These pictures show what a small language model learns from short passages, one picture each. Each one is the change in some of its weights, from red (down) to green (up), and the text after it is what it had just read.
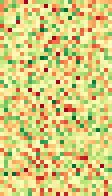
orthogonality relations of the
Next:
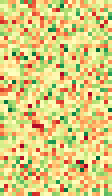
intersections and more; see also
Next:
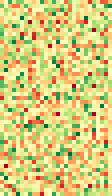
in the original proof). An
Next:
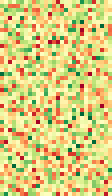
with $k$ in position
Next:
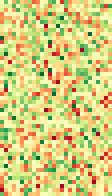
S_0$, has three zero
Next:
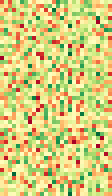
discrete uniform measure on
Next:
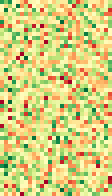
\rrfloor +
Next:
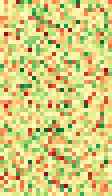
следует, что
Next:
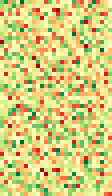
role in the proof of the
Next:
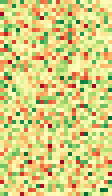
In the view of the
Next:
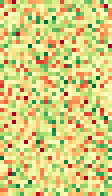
$q$-extension of
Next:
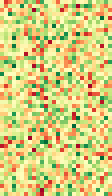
va Siz uchun"
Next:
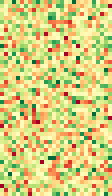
the recurrence relations in
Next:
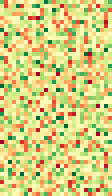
cao trong sân
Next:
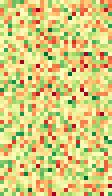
As the second example to see the
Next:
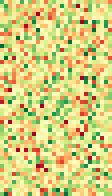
on $X$. The followings are
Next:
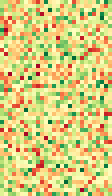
ones you think
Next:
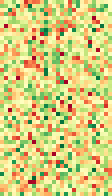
the (unique) rotationally
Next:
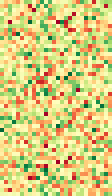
olingani uchun,
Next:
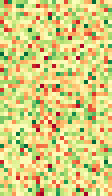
on the right hand side of
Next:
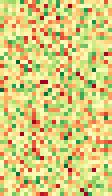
to the continuous spectrum of
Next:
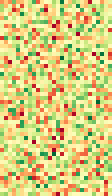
this $\sum$ have exponential
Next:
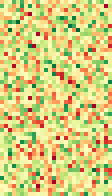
if it is a sminversion.
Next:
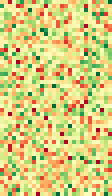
authors for $z$
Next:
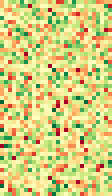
map $E: \Omega \times
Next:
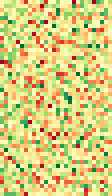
in the industry was
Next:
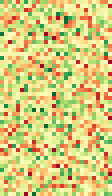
this is clear, since a
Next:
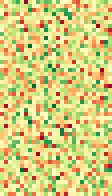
distinct symmetry groups
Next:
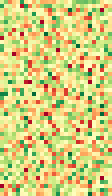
reja - texnologik
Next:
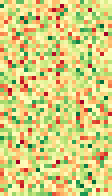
Let $R$ be an algebraic
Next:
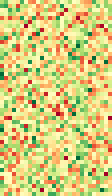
of $\G$ is called an
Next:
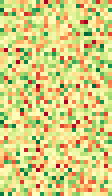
neki desa xalqqa
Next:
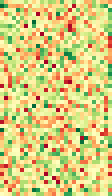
finite element are related to its
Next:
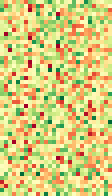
tushunarli va
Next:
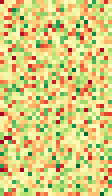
è veicolo di
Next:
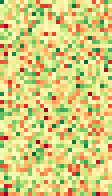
ommaviy reklama
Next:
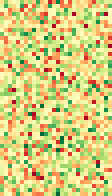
affecter les
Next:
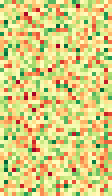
Основы теории
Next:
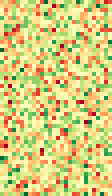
основоположних прав і
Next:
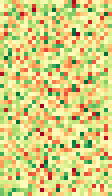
va takomillashuvi
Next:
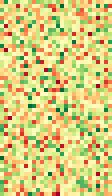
$\varphi_0$ can be
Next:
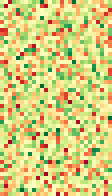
relatively prime integers with
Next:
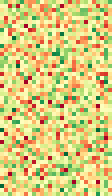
$\mathcal{A}'$ is not a
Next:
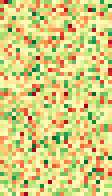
We will use this fact to translate
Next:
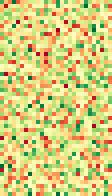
la monografía en
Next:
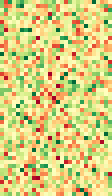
the right hand side, we
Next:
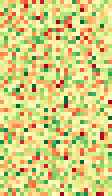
sequenza più
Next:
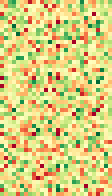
deve ser colocado e
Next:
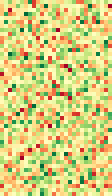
In the former case, we obtain
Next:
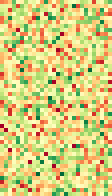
efetivação. Por
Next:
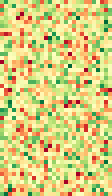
_{K}F$. The case
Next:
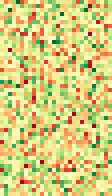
Theorem \ref{thm torus
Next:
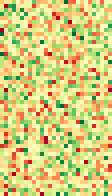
de tirarem diversas
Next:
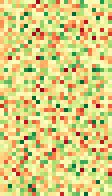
can be seen as a move to
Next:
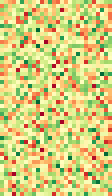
effective performance of
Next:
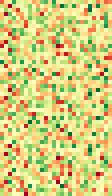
эффективным при
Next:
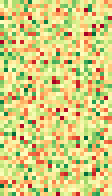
(WHO). WHO
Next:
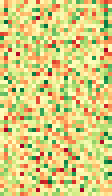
ҳам амалга
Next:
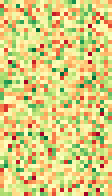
Theorem~1. \msn {\bf
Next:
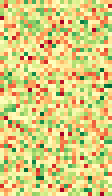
conditions. Typically,
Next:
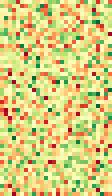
$\xi$ is {\em regular}
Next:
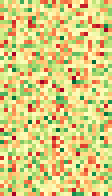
Printers Pvt.
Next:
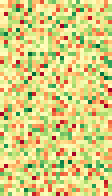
many rational points given by the
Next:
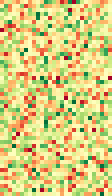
5,8 % étaient
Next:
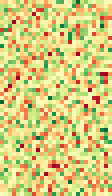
choisi (5%), si
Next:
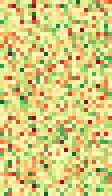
помощью одного
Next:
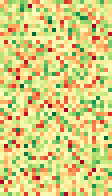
the same multiplicity for $i =
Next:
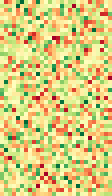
in this case smoothness and
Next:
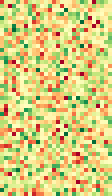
dt. $$ Here the
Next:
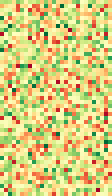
сучасні дані про
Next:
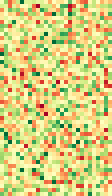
(coinciding) specified
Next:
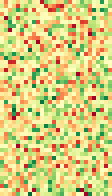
can depart from their prior
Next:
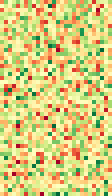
na tradução de forma
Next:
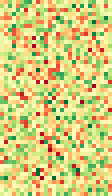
son haut prix,
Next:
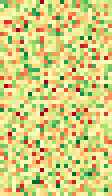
ekanini oshkora
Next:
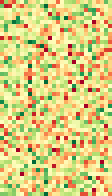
which we will utilize in this
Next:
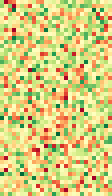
ataluvchi hodisa
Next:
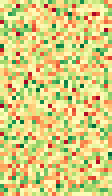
is commutative up to
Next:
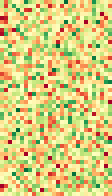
estimation problem, \cite[Theorem
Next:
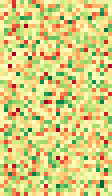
Baytning birinchi
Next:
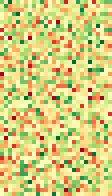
de percepción".
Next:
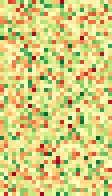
de heer Nathans
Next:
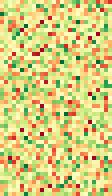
фараона. Ведь
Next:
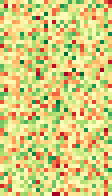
Халқ сўзи. –
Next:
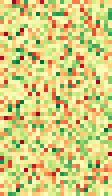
entornos requiere una
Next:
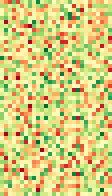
ease of notation.}
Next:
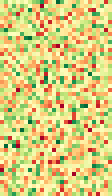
modestly, mildly or
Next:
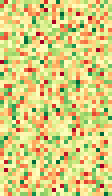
by LET-PF. This
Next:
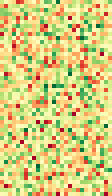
obras contenidas en las
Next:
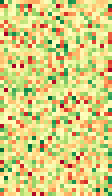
\rrbracket - \varphi
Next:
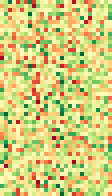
der Heil- und
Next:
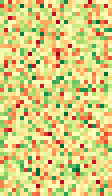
s. 57. wizji
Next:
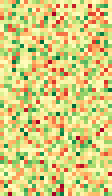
sampling collocation points
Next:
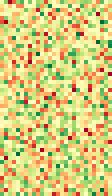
efficiency beats
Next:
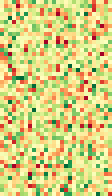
\item[Global relation]
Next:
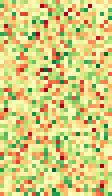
definition of Lipshitz
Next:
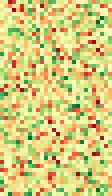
of Faraday's law
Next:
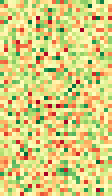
is unramified,
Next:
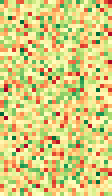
Пашечко М.
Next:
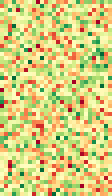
and an observed process
